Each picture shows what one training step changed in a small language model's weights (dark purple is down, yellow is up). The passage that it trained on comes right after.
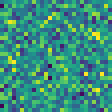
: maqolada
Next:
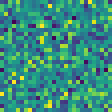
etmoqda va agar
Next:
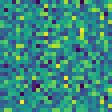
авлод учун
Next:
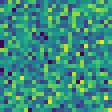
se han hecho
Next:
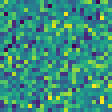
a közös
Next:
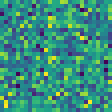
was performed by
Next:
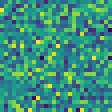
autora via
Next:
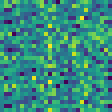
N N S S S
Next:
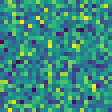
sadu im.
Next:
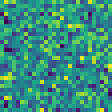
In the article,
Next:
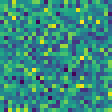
на професійний
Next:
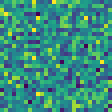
oli yli
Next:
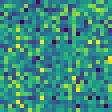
yang memiliki
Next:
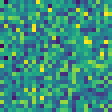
aux énergies
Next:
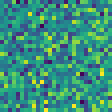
purpose of
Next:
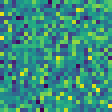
à l'égard
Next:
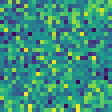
corect poate
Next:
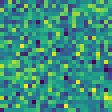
nas seguintes
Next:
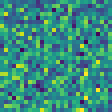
komissiyasi va
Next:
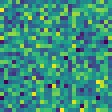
Constituição de
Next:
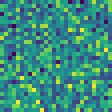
Acciones a las que
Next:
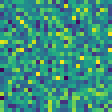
A Menudo
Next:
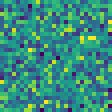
geldiği bir
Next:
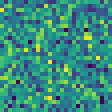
hosil qilingan
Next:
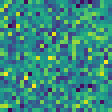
derechos. La
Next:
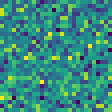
tillar, tilning
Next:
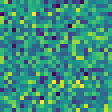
перелік імен
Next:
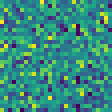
support points
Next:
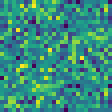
apoyo de una
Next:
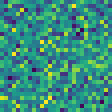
How does
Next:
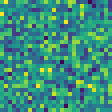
Sociology of social
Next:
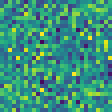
indicar a existência
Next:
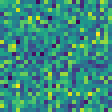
ha ocurrido
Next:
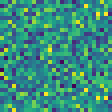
va badiiy
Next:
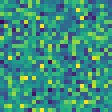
é processado, para
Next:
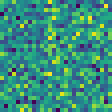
of physical
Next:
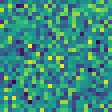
de productos del
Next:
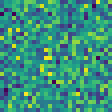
a coda, a
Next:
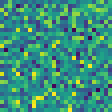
urbana no
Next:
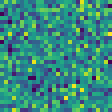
di antaranya
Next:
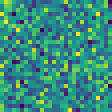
Abramova The
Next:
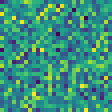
Você já
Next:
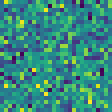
taraflı kör
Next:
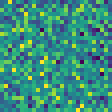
not appear in
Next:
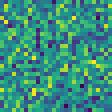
ocultação de
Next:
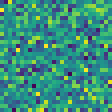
que viven los
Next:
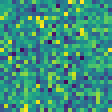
ser académicos
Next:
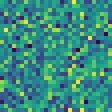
meanings have
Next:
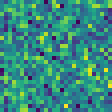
et parfois
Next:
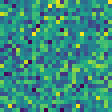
essential to
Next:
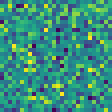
de modelo organizativo
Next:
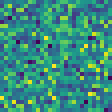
kavram olan
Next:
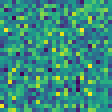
Уолд А.
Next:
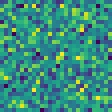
encuentra en
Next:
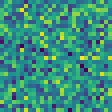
the emergency
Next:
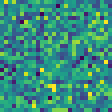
problems of transformation
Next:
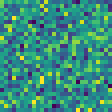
este una relativ
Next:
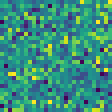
no se expresan de
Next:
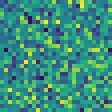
dat míra
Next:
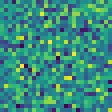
з приводу
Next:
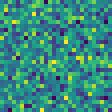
les compétences
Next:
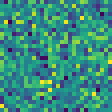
Genpool von
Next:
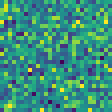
de composición,
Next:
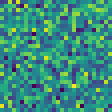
para o monitoramento
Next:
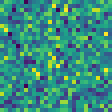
business model
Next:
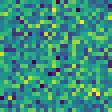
and annotation
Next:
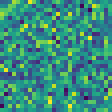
ibora bor u
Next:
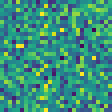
кун, бир
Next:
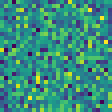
В то же
